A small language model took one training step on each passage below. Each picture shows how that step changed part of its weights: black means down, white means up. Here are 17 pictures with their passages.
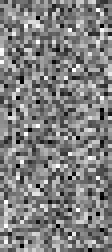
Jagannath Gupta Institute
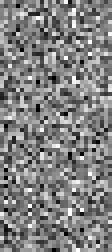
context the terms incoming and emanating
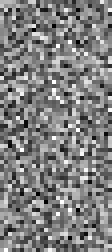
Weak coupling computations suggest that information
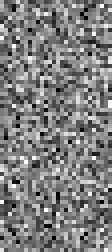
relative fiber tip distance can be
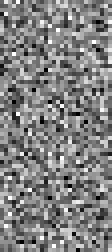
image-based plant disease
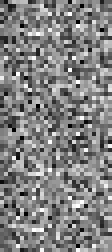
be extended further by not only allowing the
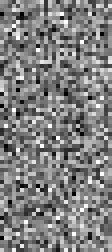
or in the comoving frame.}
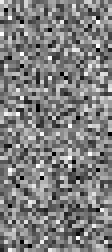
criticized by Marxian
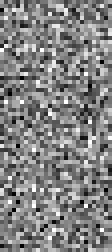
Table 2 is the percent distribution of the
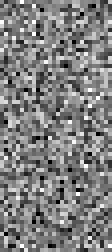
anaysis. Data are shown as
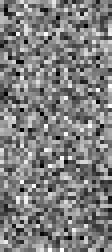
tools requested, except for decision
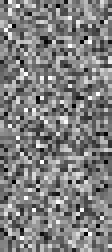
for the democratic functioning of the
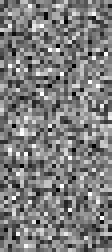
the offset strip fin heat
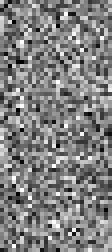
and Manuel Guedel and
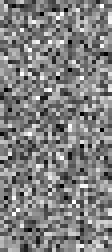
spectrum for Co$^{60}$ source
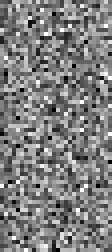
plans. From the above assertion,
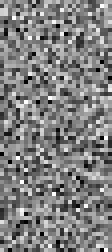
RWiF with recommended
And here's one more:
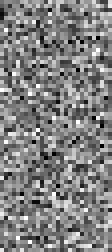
is observed. However, as it is expected that
